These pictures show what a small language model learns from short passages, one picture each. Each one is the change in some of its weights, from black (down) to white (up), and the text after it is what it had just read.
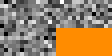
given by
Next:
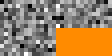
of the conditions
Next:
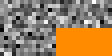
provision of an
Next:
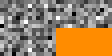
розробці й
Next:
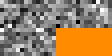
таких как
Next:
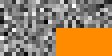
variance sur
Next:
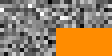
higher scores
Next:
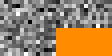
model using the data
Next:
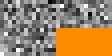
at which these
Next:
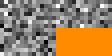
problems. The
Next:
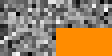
verbal va
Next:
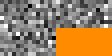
no están
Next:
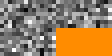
throughout the
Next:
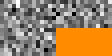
a property
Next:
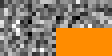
labor actions
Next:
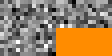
health, work
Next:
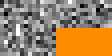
she must
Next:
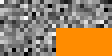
was assigned
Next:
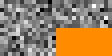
estimated that
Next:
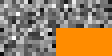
in support of a
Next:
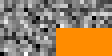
developing formal
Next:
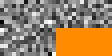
features for
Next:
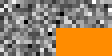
erosion of
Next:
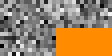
da sala
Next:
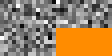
did better
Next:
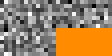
Figure 1.
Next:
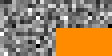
it decreased
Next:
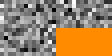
oder den
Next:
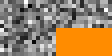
who mentioned
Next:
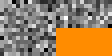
it leads
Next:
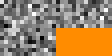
e obesidade
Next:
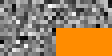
the TTS
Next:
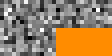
two academic
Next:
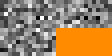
X$ and
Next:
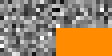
har bir
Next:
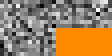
secondary level
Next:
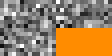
Si bien
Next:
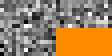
Follow up
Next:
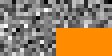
with coping
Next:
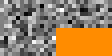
public policy
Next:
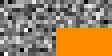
and its effect by
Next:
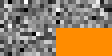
but should also
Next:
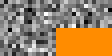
erover eens
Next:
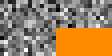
with atypical
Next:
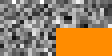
help in
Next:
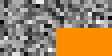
A Case
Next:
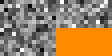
of operation and
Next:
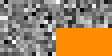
como ponto
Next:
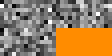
diet then
